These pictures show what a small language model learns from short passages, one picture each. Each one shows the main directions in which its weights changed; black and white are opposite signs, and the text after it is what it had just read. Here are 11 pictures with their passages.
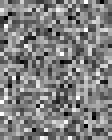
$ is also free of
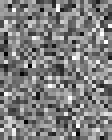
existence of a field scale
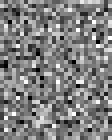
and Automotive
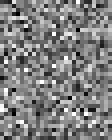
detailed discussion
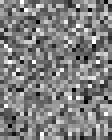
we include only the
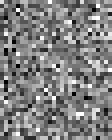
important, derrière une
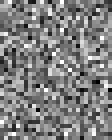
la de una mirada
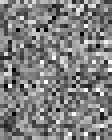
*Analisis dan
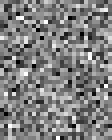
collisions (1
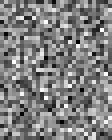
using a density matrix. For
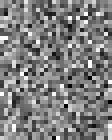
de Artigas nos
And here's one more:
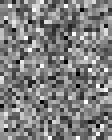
elektron axborot
